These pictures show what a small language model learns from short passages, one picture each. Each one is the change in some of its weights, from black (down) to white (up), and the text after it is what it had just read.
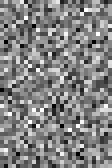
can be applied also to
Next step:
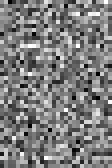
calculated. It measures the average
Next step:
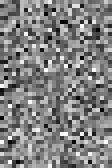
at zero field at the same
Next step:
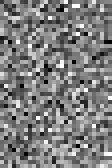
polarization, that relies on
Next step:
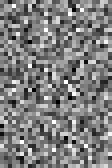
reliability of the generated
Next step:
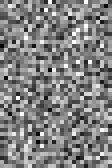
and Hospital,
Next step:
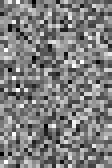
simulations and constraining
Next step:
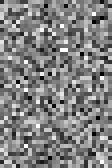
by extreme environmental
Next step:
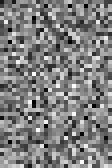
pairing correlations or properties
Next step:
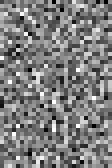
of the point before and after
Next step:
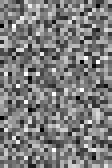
the ranks of the active
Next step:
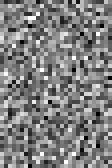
27 action candidates
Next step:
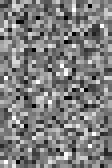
N,\bar N)$. It is
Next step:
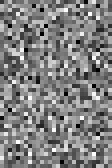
The optical spectra of the different
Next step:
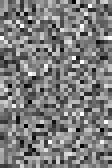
Few reported no musical
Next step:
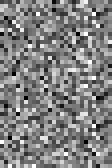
states for the $N$-qubit
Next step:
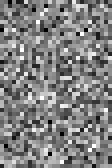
time (in units of central
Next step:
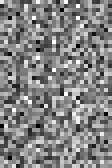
demographic parameters for which the
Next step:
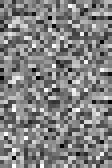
increase when the OPV cell with
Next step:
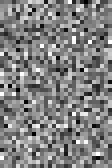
identity was attached to
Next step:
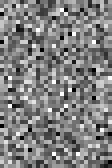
these scenarios therefore
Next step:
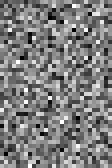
consider the following example. Example
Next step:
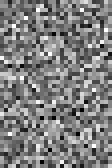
Waals gap in
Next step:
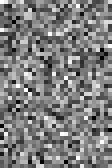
of summarizing the
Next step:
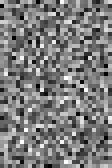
directions, demonstrating
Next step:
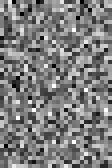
redistribution functions that
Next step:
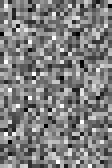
power data recorded at
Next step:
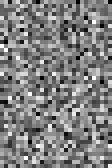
in civilian,
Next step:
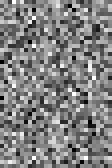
frequency range of the GW
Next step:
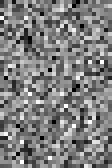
Figure 3 | Hosing region in
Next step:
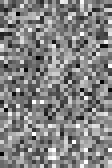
close to the isotropic
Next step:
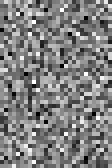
training, inference, and
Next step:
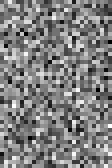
rice supplements on the
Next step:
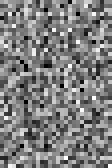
ACAM array,
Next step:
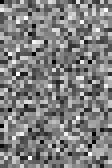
$\zeta$ are the
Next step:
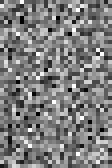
loss of generality. The second
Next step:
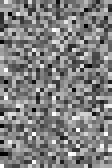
which has a finite height
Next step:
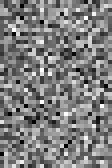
by the disk wind after the
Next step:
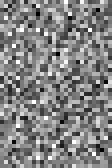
low-pressure structure. The
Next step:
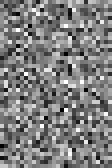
of supplies,
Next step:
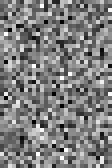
PB, et al.
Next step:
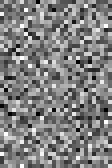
of organisations that had
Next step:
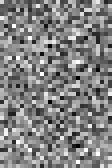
how to use it. 2
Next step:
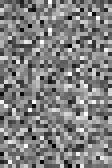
all be filtered by the
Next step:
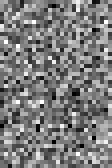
in the networks and below which
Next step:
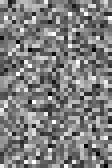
useful discussions. This work
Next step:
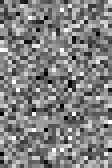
tropical world and the
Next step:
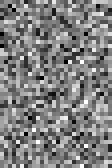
coefficient, as discussed
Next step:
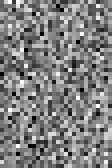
The expression used to calculate this
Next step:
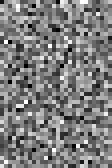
the maximum. \item If
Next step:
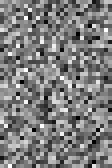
and there is not $w'$
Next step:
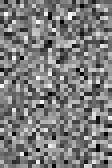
as a potential conflict of
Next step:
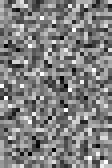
dependence of magnetization in
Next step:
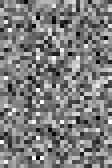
specific energies. [11]
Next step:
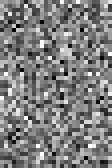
of fun through Setting up
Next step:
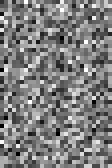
three point interaction the incoming states
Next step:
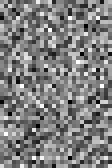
Upper and lower red
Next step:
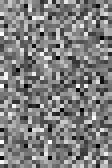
investigated Chapter 3:
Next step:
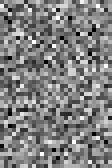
$k$ unit of electric
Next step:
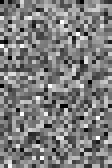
suivant une expansion
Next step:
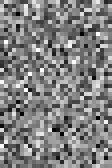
of conflict of interest
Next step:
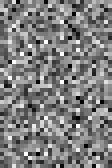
All these issues were
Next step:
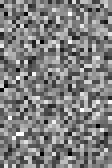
showed a significant correlation to the
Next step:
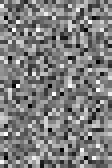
bed of 5 cm
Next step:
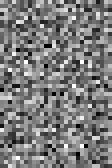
the strength of interactions in
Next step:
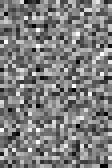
study the time evolution of a
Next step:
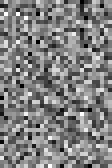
and the predominant
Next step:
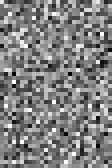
8 Hz as sampling
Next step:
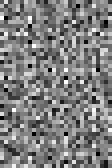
model imposes that the
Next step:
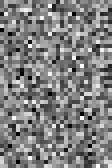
defining condition with $\beta$
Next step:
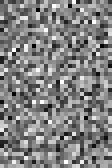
climate events. The
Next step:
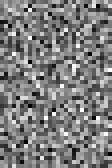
stability; asymptotically
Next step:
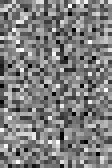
\in \Z^d\times
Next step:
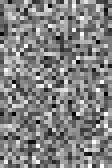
assessing vitamin D
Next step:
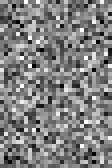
used to counter such kind of
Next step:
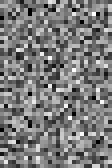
the composite loss function shows
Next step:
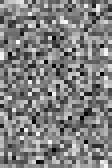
it covers aspects of
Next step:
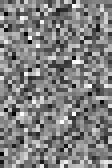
wheat production in the
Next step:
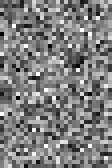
many electronics hubs were
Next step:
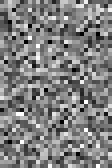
zone of inhibition
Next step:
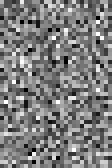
optical field distorted by a
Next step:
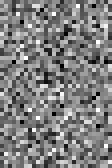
their teaching learning process.
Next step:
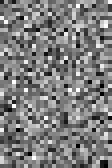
focusing strength of
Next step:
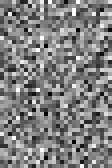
man; or (b)
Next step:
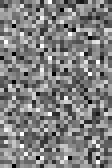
Sagittarius region
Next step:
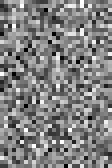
μ_{oG} - magnetic
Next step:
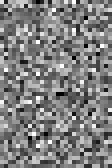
catastrophe exists
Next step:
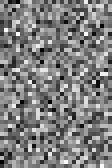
passive clocks, where
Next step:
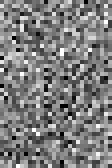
trace evidence
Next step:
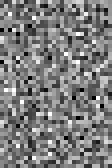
receivers placed
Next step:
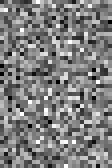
operator ${\bf \sigma
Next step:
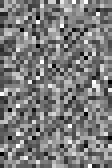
\right] - \nonumber \\ &
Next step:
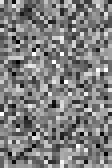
greater energy. ###
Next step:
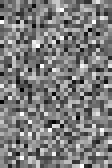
field methods were used: i)
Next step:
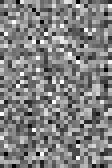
visual geometric group
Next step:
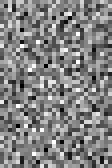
following areas to overcome current
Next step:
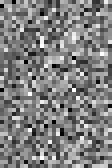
group in a total formed
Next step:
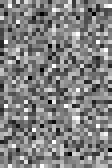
set containing both labeled
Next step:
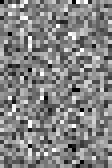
case of spin-zero and
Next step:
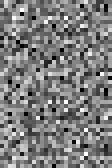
Flexibility in
